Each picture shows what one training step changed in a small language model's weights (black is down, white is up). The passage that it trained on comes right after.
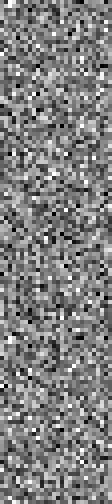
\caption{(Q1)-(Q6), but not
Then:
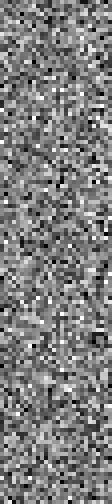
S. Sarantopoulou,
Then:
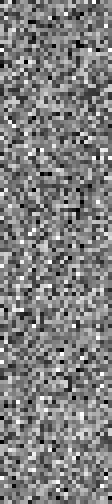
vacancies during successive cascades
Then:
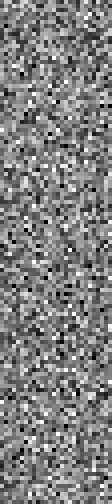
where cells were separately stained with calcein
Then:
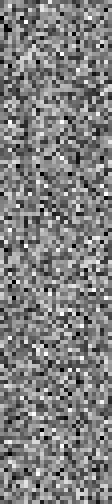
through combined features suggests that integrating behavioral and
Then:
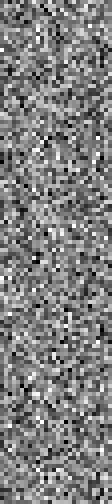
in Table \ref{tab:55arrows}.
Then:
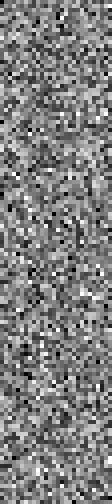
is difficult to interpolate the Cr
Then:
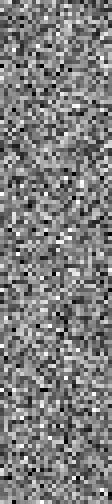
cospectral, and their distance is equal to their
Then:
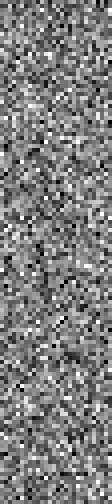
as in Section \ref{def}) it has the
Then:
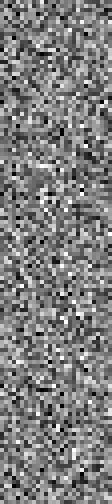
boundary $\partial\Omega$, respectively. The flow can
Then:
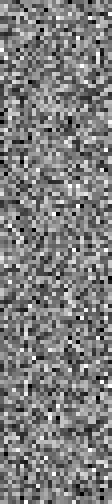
given in (\ref{eq:EE}) with
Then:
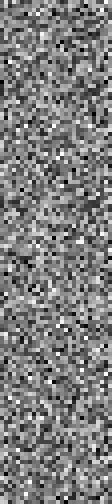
title = "{Supernovae in 2023
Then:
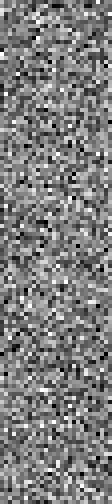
> 0$ is `connected' to that of the
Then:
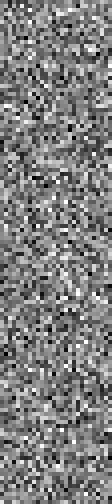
by $p$ and write $n = q p
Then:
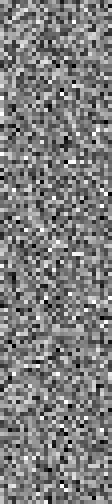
F$ has a finite global resolution by locally free twisted
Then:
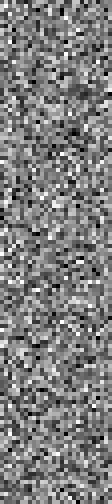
form \begin{eqnarray} \label{24}
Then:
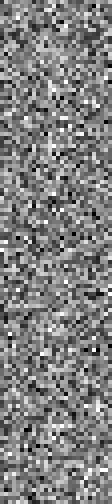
formula, consider the extreme cases. If $v$
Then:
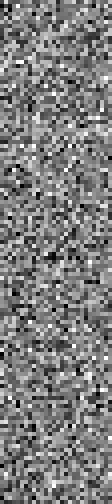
means that any matter produces a quantum field by its
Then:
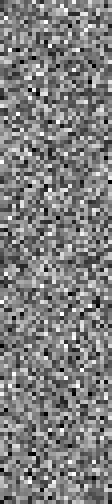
rather than a nice-to-have feature. To
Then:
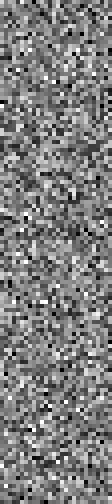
$(x,y) = 1$ and the existence
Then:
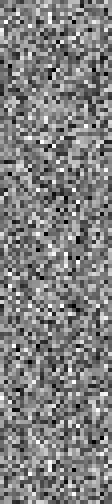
system design should focus on data flow. We suggest that
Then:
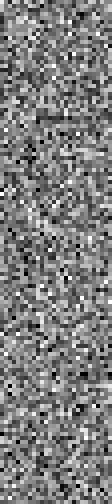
large enough there are no irreducible complex representations of
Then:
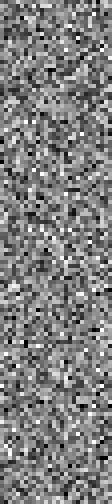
band structure parameters of the bulk ferromagnetic
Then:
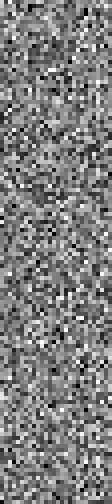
remarkably distorts the emission phase, as shown
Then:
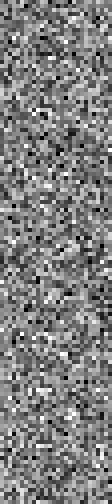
and\ \bibinfo {author} {\bibfnamefont
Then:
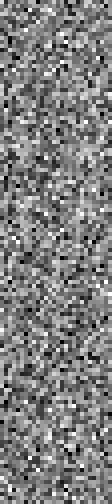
Nuclear Research and Nuclear Energy,
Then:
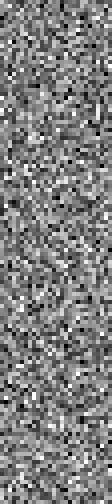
also \cite{CCF,MC}), which states
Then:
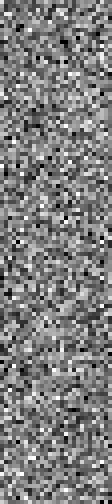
dark energy EoS, $ \omega $ in
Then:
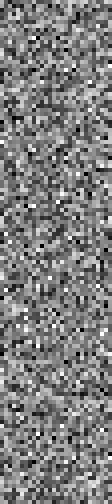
V(G)\setminus V(M_1),
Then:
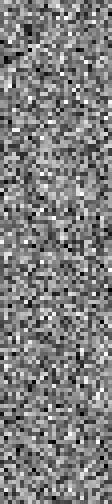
minimum approach during the TC. The dashed lines show
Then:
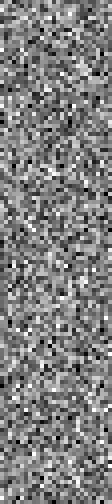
\cref{eq:P_used} with
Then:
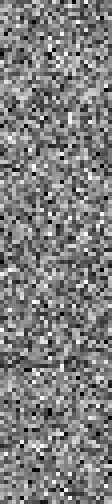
located along its symmetry axis (x-axis), we
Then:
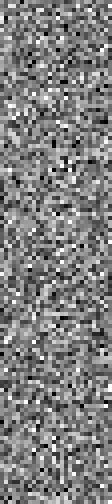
exprim\'ee directement sur la
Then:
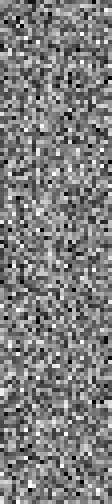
\Bigl( f^n + g^n
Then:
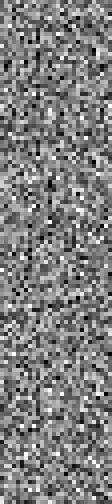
(A+B \sin(2 \alpha
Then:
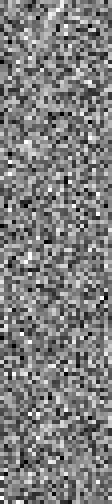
Most SAT algorithms operate on propositional
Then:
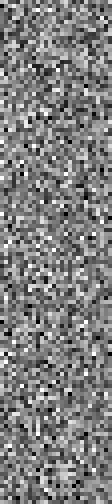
primitive in $\pi_1(H)$ and
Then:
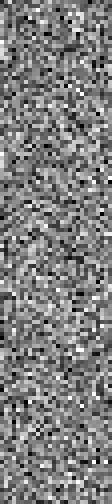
f)$ are taken as model parameters. They are determined
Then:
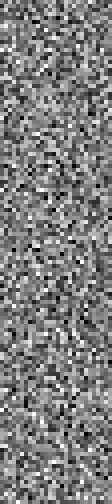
In such a case, it is natural to approximate the
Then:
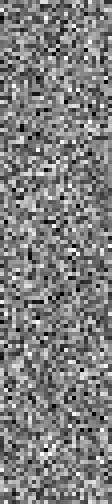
be degenerate). In fact, this convenient fact is the
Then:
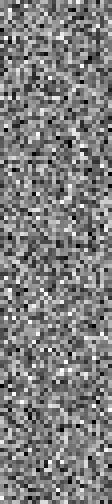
1\rm\:m$. Therefore, we can
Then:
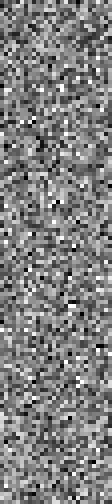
mean power spectrum of the 27 mock unbiased
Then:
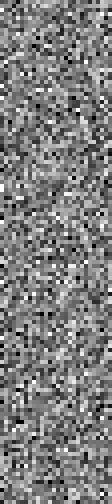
widely discussed overall helical magnetic field structure
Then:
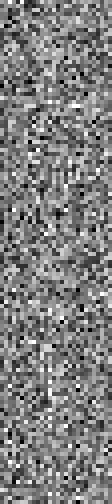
both APs & 3.03\\ \hline
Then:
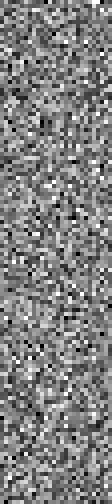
deepest NIRCam imaging to be taken
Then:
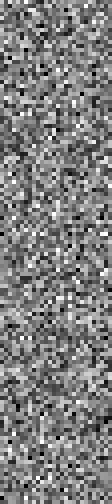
independently of sensing performance: location, transmit
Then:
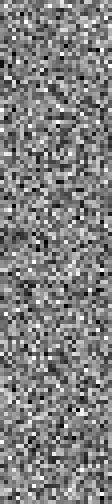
The situation is much similar to reconstruction of the cosmological
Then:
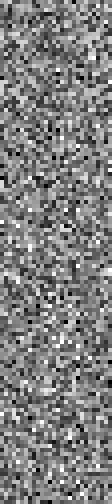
from the given QM model, and present the
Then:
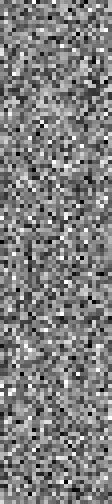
average spacing between zeros near the central point
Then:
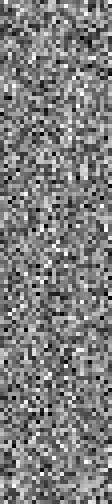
the second letter is $b_1$, then
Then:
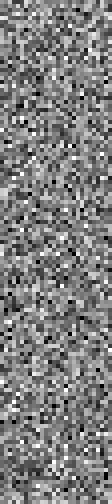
be applied repeatedly until all degeneracy is removed.
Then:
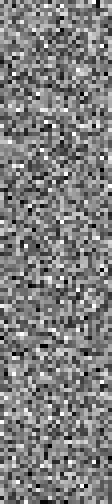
are described. Results in the linear response regime are
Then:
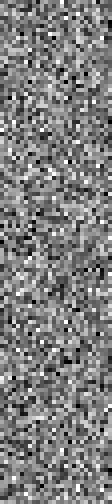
\left[ H^{\otimes n_q}\otimes
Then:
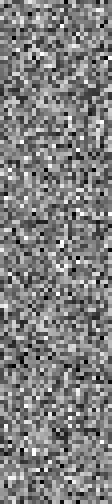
horizon, and therefore the area theorem does not hold
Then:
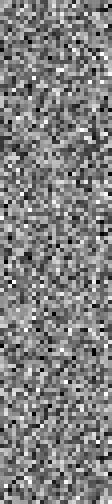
Physics of Microstructures RAS,
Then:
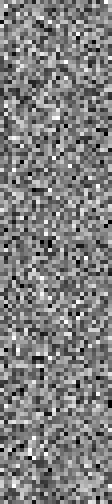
the properties of these clusters would provide crucial insights
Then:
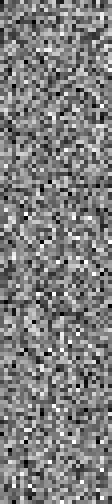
s$ then gives the rate of change in the direction
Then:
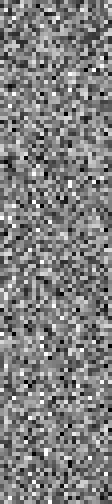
short distance behavior of the source by switching off the energy
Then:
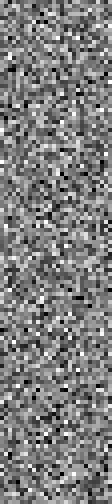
$m\geq 1$. We assume additionally that
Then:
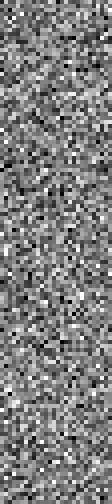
also use convention that repeated up and down indices are
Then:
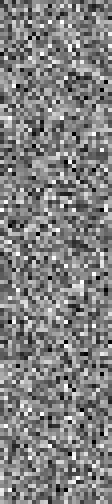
\widetilde L_\pi := \left\{ \la
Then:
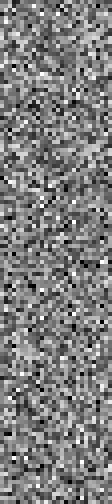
is due to the fact that correlation corrections to the
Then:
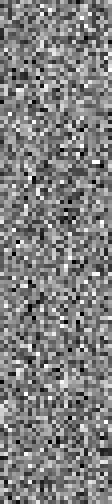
irreducible modulo~$p$? He conjectured an answer
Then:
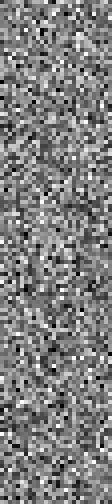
a Hermitian system observable $\hat W$, we
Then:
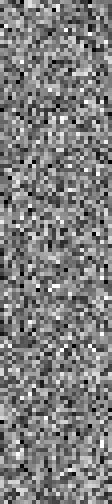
results} \label{s:intro}
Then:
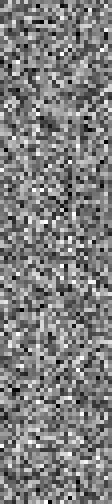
solutions, then the primal and dual optimal solution values
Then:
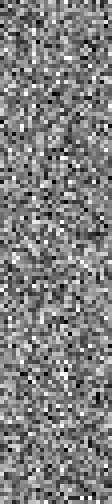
be constant. The relation between pendulum equation
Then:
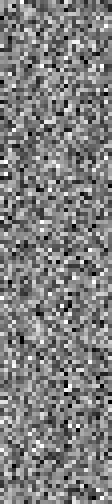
pure silicon, which can cause electronic
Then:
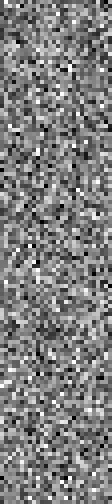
$T_f$ varies; (C)
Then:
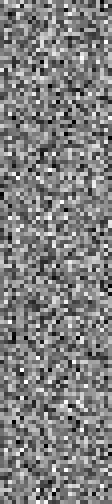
type $r$ in (5), choose an
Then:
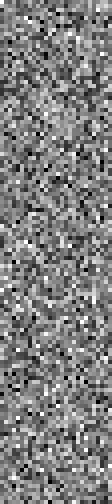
authors are grateful to the referee for
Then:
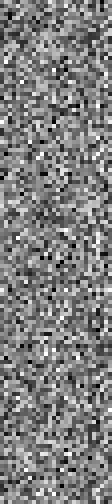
in the experiments with the 2D and 3D
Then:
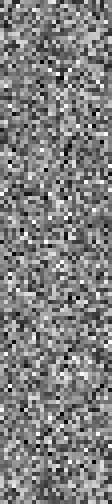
and hence $X$ is an object of
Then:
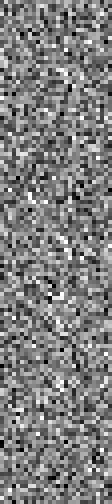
(2) {\it The more derivatives we try
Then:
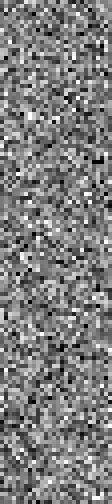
surfaces} \author{ E. SERNESI
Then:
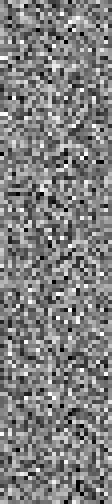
r \sim \Delta g t_c^2
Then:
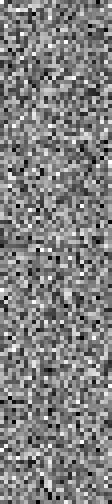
turns out that when $\rho - \mu -
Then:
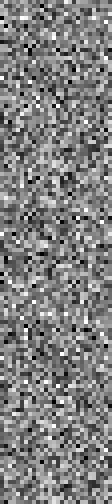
length scale to show a level spacing of about
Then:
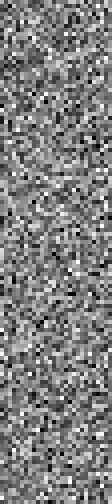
Method, Convection-diffusion-Reaction
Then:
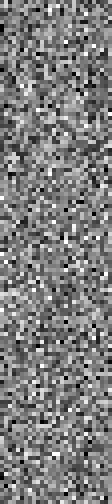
the rank of all matrices. \begin{lemma}
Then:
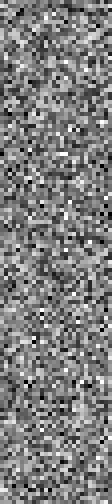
the rotation number of the scattering phase (number of
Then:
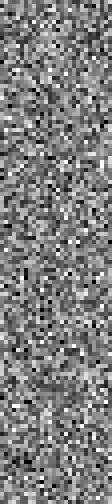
lower end of the uncertainty band with an otherwise flat
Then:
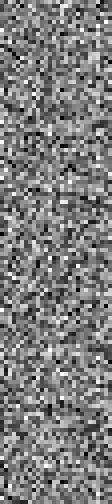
Sagittarius A* and M87 with
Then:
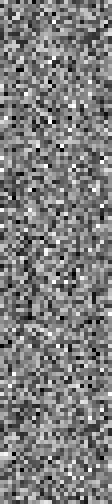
two well-known identities for a nonzero completely
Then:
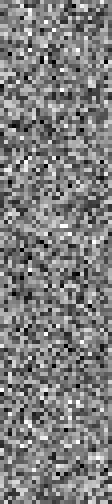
of Sink~1 then gradually
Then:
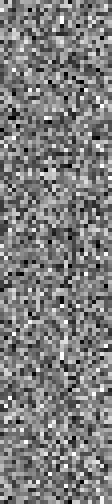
this proof works equally well for Toeplitz
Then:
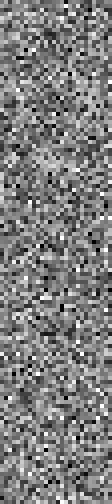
thus created. We read the vertical intervals of their
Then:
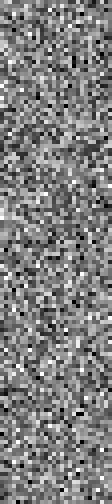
then $\bc(H,R, L,
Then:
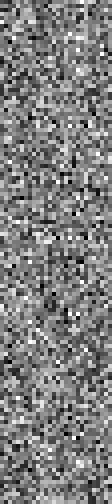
are periodic and analytic, and hence can be Fourier
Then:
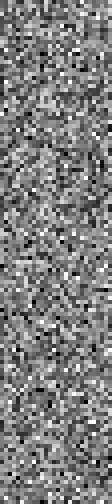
value of 0.937. Robust integer vortex
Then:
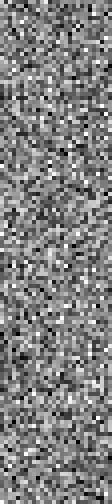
\partial_x } \def\ditt{
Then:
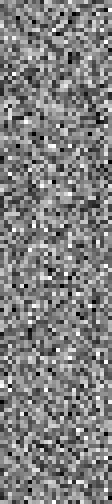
help. These findings suggest that AI-supported
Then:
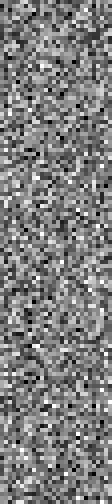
abundances for many of the IC 2602 stars.
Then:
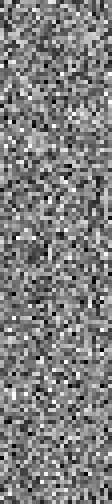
and in the early evolution (i.e.
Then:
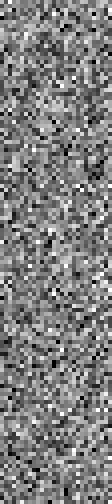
proposed method. However, the advertisements
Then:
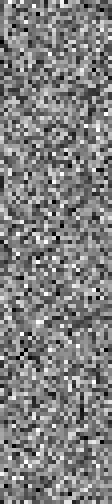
whilst the S08 and G12
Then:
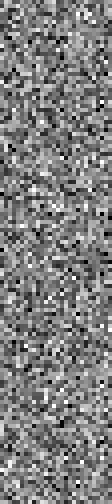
to asphericity. They may in fact partly
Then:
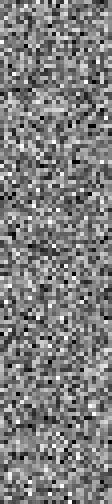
selected n as 40\%, 55\% for
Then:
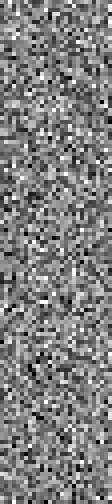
the last layer. This way, different layers are able
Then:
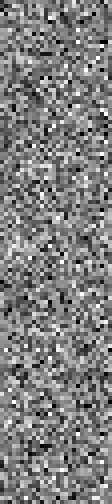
jet, jet energy corrections are applied to the reconstructed
